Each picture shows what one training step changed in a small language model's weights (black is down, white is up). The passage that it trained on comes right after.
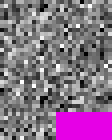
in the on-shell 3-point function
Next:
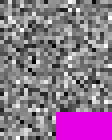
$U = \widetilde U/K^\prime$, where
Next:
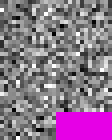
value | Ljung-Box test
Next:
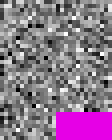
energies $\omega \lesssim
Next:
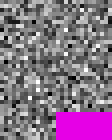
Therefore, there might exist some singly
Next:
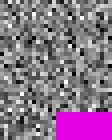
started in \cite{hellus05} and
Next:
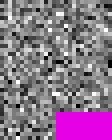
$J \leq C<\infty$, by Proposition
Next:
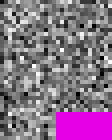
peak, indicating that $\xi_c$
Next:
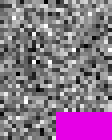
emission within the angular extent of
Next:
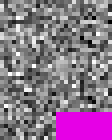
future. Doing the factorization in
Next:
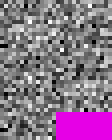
SIAM J. Control
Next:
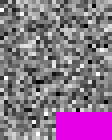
higher performance can be achieved when
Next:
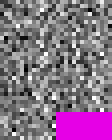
of our results. The exact closed expression for
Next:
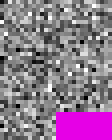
this is that no element of the fundamental
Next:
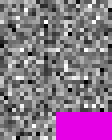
\par We observe that \beam
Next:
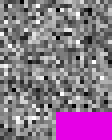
Fuchsian differential equation with five regular
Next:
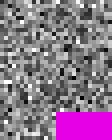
essentially coincide with those of
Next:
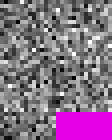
film. The waveguide
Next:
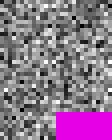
instance in the title of this paper,
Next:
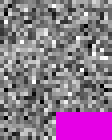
possibility to realise $\pi$-electron
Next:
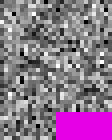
a Riemann zero with $\gamma > 0$ and
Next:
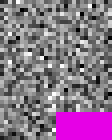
quadratic function of the chiral
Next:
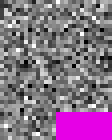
is given by \begin{equation}\label{4}
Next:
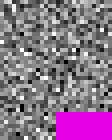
it was focused away from the
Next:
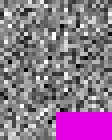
subset of $E$. \end{proposition}
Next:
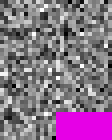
of spin MOSFETs. Thus,
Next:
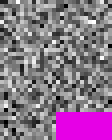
an increase of 0.527. This
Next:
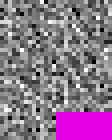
. $$ \end{prop} \vskip
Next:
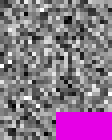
of the newly detected structures,
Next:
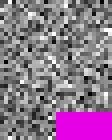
each $y_j$ is the number of
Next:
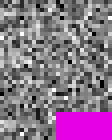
d-wave superconductivity
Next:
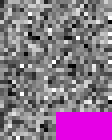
that we will be working in spherically
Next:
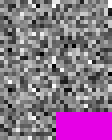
additional model (labeled model C). In model
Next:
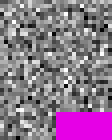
bD) &\le& N(K\cap
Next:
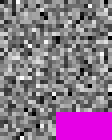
the models that formed well-defined discs
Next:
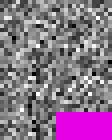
ranking human behavior
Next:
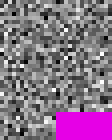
each other out. \section{The basic formula
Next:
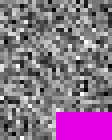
are then trivially fulfuilled,
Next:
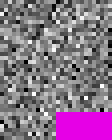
those without employing the AE
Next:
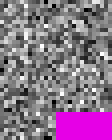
+ \Sigma_{5}, \end{align*} where
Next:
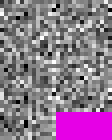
in Inkscape, but the package
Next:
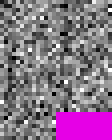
for the equations from both proposed models. We compare
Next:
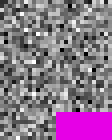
to the main cases described above, although
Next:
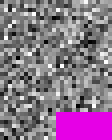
treatment is used. It is supposed
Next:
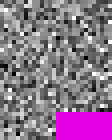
central densities 5.1 (solid
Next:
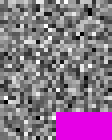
& Malignant & Per-class
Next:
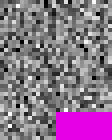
are those whose tangent vectors are
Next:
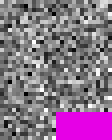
gaming content. Applying those
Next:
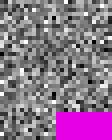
Therefore, the specific mass accretion rate
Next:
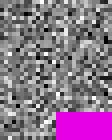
noncyclic and so $G$ must be
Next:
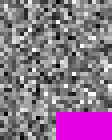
an essential element in the method developed
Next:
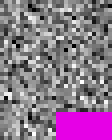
and empirically tune this parameter where the
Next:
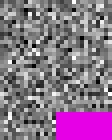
networks, one for each of the above
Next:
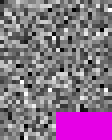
a solution of \eqref{1.1}. Since these
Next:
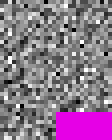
each $p, q$ with $p/q$,
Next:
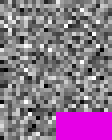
$$ this implies \begin{equation}
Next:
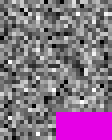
to a longer piece of plastic that
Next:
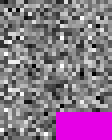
for the two different redshift bins
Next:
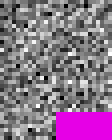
applies for pulsing experiments and, at
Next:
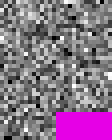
very good agreement with the observations
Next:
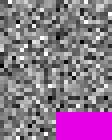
ring of type I need in general be a
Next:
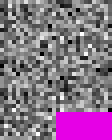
in the PS, TS, and DS and
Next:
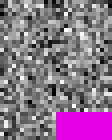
\in [1, \infty]$, the required
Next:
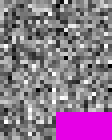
is in wafer bonding, where
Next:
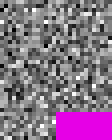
\proclaim{Lemma} There are some
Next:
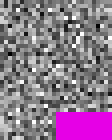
GitHub repositories.
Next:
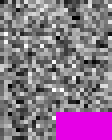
we exchange the quantum information with classic
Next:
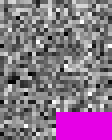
change if it turned out that the
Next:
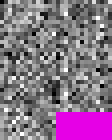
that the ordinary generating function of
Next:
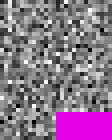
$R(t)$ may be interpreted as:
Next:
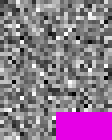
be chosen to be doublecones
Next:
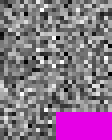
of physical states (see references in
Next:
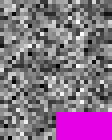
\equiv {\beta \hbar \omega \over
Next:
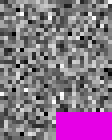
density of states with the system size, obtained in the
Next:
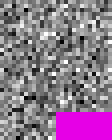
examples, though not very small ones. In
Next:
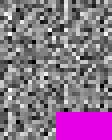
is odd}. \end{cases} $$
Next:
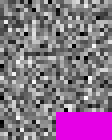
PGF acknowledges support from
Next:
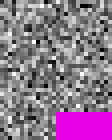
construction any morphism $P_m \to
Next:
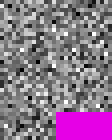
resolution} if $i$ is close and if
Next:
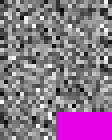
for a while. Let $A$ be a
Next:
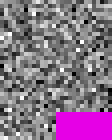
the form \[\lb{prim1}
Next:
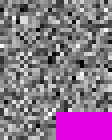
TiO and VO implying a
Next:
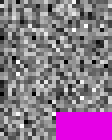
anticlockwise rotation of an angle
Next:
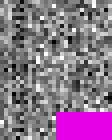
amstex, amscd, %
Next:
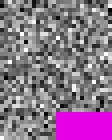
packet} in the comoving frame is
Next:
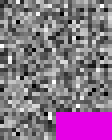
which, unlike the classical linear one, is
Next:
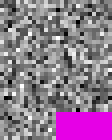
paper we present the utilization of standard
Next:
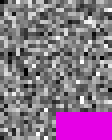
agrees with ours in this case.
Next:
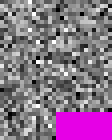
side of' by $LHS$. We
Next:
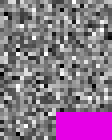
2-D) a finite triangular characteristic set
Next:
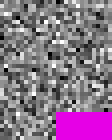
an MPI-based program goes
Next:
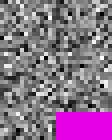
start of an iteration. In terms of
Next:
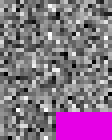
\left( \rho_\mathrm{g} D
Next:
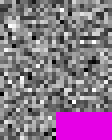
the supremum norm. It follows from equation
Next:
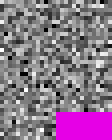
in that case. \subsubsection{Definition} We
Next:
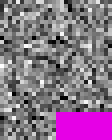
which is propagated via quadratic
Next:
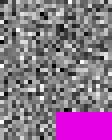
the transition threshold changes. Further
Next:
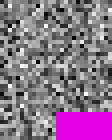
hybrid algorithms. \\ {\it
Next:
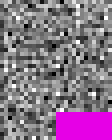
temperature that stretch over typically 10 to
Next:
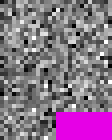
mentioned in section \ref{sec3}.
